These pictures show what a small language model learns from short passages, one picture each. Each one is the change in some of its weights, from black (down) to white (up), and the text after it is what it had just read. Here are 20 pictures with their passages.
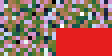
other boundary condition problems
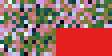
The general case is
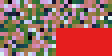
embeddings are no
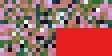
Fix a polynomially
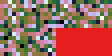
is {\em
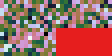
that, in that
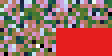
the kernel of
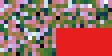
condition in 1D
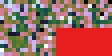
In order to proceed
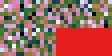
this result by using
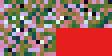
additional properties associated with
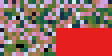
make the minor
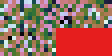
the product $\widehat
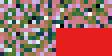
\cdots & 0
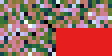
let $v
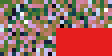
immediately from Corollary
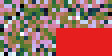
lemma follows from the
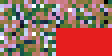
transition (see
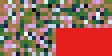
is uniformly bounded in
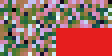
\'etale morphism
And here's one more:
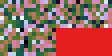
be the homomorphic
